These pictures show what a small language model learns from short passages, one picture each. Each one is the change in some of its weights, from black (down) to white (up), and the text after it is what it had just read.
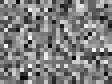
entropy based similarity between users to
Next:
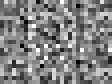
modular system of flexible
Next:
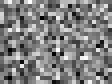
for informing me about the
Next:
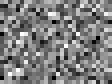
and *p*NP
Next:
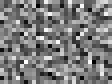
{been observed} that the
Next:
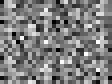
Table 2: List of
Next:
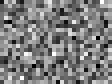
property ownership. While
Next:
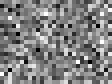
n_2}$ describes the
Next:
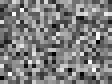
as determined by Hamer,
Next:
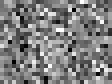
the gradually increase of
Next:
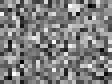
with the specific parameter sets
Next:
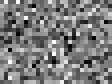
percentile in each
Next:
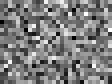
one of the most significant causes
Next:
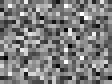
based on respective indicators:
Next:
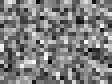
person in the field to perform
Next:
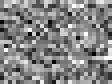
personal relationships that could have
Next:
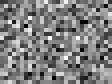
profitable clients act as
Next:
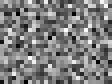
of simple grammatical
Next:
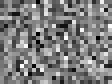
element causet. If the
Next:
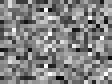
Level** The knowledge management is
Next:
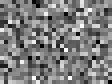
$n^\mu$ and
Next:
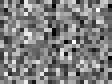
kpc), as if the
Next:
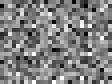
ATTRACT AND
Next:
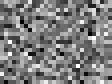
is the relaxation time.
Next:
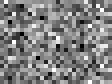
Radon, specifically
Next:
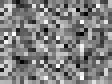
Number % Coco
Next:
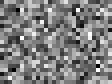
the President of the
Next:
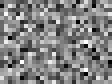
UTI is confirmed when
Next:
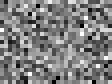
physics that are presumed to
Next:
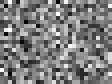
automorphisms need not be
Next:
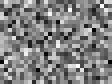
of polymyxins would
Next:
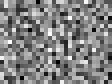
differences in timescales as well
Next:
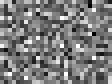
inference, small area estimation,
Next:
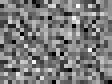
$f_t$ axis at
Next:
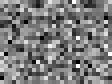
constant $\sigma$, this requires the
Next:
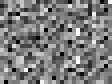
compartment obtained from numerical solutions
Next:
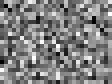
can for instance be found in
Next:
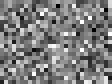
the whole model have an error
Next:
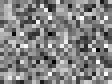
American Era
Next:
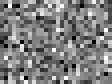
presented and a bibliographic
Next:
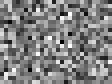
different countries like China,
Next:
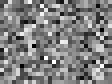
Ports Organisation
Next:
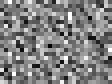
attempt to learn a
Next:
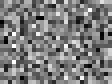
it is paramount to
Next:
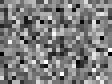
doing. Photo
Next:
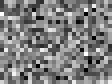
were some limitations to this
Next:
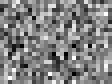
Scs ;*
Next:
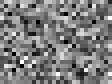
also be fixed, or allowed
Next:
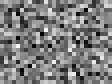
of the two measures is the total
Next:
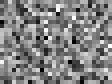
drug delivery of
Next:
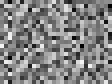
-OHC ₆
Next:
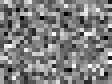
for the limited parameters, via a
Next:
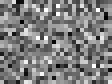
password guess. The
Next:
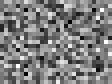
in inflammatory
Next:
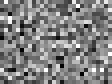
(P,P), boundary conditions
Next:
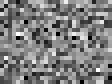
thrusting along the
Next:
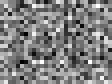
³) Number of
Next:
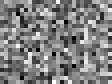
the effects of vector-like
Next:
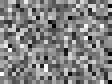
assessed reclaimed
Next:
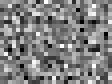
parameter space lead to substantial
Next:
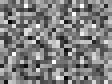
and/or submission, and
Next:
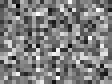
calculating the AS taking into
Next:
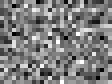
law, which may be written as
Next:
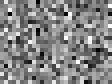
husband support, 45
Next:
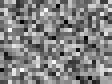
The r_1 region is
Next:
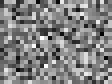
This may explain the positive relationship
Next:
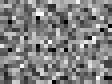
beam self-cleaning
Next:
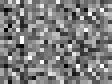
data have to be proceed and
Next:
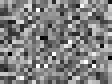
specific construction routes, and
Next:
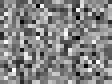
CMB peak, and the
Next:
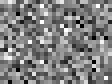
State \rightarrow 3) show
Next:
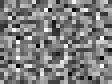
means clearly assigned
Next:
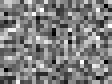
by introducing relative protein
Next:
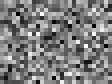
the computation reduces to a
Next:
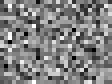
behavior during grid faults leading to
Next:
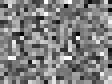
here, although several of the
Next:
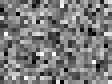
distribution $P_\y$, we
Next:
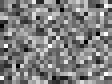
capture information about the working conditions
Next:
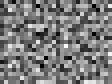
transformations. It is most natural
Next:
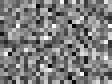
i obusloveni
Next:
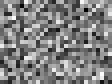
in literature², and was
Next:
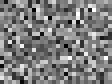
tube (internal
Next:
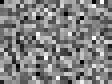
rates in the main component of the
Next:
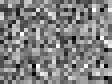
and non-diabetic
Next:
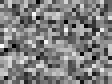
relations are consistent within the combined
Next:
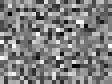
from a series of images with multiple
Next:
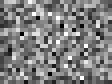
introducing home base process
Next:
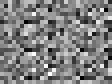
promote collaboration and
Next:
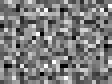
reactions for the treatment of
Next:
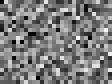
(clusters), as shown
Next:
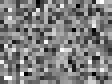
magnetization of dense
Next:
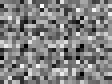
PMA (IMA)
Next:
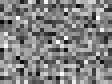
series of photos automatically
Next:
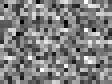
limit for ion migration dynamics
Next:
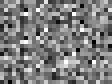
settle in; in the detailed
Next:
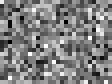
order photon-correlations
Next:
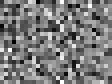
proof of the fact --
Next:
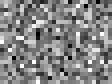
Ministry of Science and
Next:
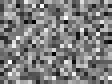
Velasco's most
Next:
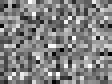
give system designers and users,
